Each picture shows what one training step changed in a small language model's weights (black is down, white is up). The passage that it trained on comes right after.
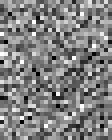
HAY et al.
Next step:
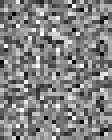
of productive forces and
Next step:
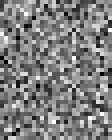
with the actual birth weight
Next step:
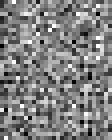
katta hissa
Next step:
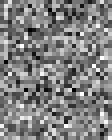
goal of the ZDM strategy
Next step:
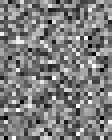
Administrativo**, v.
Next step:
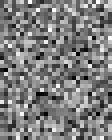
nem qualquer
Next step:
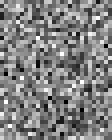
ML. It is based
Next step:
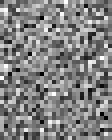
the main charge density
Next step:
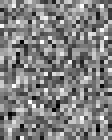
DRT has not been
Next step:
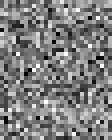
Asia: Implications
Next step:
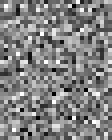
of investigating changes in
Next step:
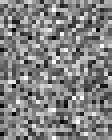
person even if that is not
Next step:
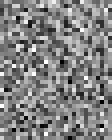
to be a powerful,
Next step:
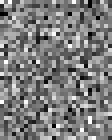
da lei. Além
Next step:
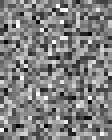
ви- сувала
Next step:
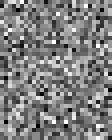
its negligible effect
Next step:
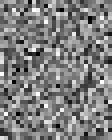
It can prevent and reduce the
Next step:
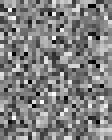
durability the most important properties
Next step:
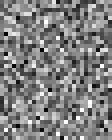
were selected as a unit of
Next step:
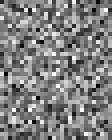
K30 görüşünü
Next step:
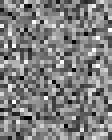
The findings revealed that customers'
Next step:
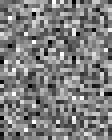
obtained with one code are higher
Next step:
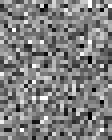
heart), temperature,
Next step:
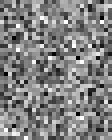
the *tabla* near
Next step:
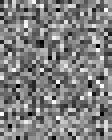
järele ja
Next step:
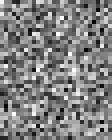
severe constipation
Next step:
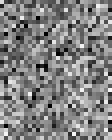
yetishmasligi har
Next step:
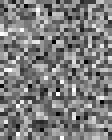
Table III, two aspects can
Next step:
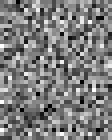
COM port, a drugi
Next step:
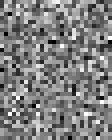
is the first and most common
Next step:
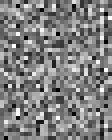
sure that all the relevant
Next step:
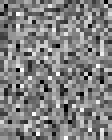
reflected at the SSS
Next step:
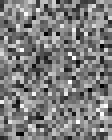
with the greater increase in
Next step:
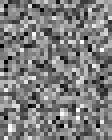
manifestaron de 50 a
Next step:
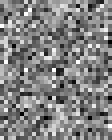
G. Capela do
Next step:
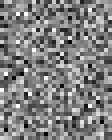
design and development of algorithms that
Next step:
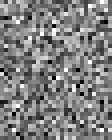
of transmitting the disease in
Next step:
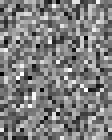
samaradorligini oshirishga
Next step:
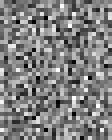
will be active and used,
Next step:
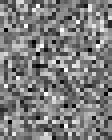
dedi Umri xola
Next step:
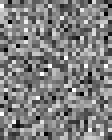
track of others. It
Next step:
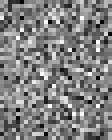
buffer demand. A
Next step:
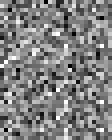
searching of metabolites
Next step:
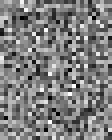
normales después de
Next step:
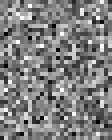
threats of harmful
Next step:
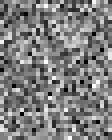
research instrument was validated.
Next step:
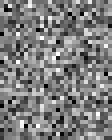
may include acts which do
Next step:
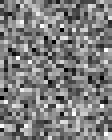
гранулема —
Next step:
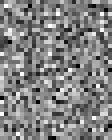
- The TPMS structures
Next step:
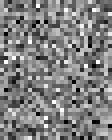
plantearon que los
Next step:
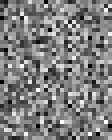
emocional, marcadas
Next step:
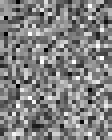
on the Coma Recovery
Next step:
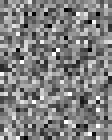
wat hen is
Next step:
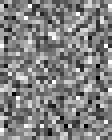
a autora enfatiza
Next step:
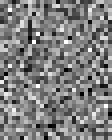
overall progress of the country.
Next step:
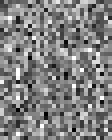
a significant negative relationship between
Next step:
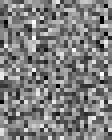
broadcasting the feed
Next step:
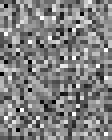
даражаси ва
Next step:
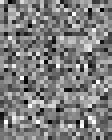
validación con usuarios operativos
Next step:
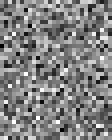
the design of a new
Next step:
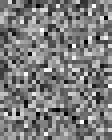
expository strategy on the
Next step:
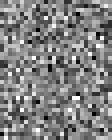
models' predictive value and
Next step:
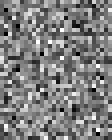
liefst met een
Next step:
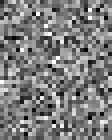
apresenta uma aplicabilidade
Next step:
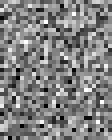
was also about bringing
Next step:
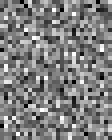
rate had to be imputed
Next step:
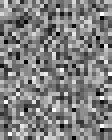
four-five months,
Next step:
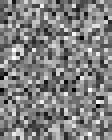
after the coming of
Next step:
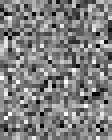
samples (with sufficient differences
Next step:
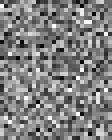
and Panagiotis
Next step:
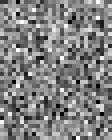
de gelegenheid
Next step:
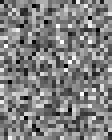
Nous précisons
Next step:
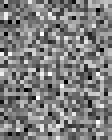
respuesta a las fallas
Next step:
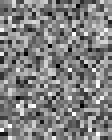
whose sole aim is
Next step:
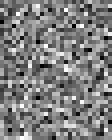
e voltada à
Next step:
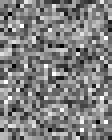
ULARNING O
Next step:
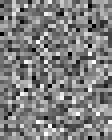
цивільних прав і
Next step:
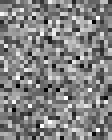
of victimization carried out
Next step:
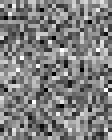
to XVI asrgacha
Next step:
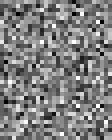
I am sure that with
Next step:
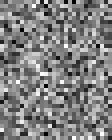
създаване на
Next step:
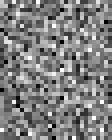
ссылаются на
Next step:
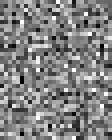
мы видим способ
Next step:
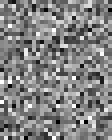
Já o modelo da
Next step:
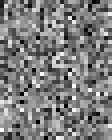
physics sensitivities
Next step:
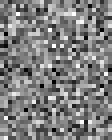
rendah yaitu dari
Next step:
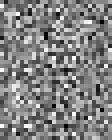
2021 in German Journal of
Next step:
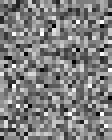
faced by society as a
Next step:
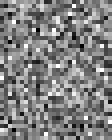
for this study, especially in
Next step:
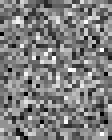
for the model to preserve
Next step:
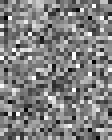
time T but the voltage
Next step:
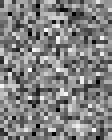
it is concluded that
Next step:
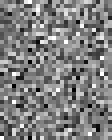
health carried out both in
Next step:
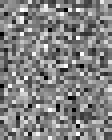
his/her behavior and the
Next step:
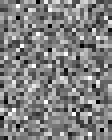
a simple food chain
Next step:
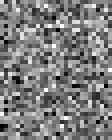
и Методикой
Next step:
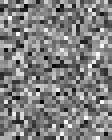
that some of the design knowledge
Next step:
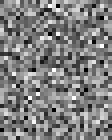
(STPP) as a
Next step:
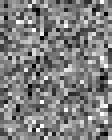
resolution of the image
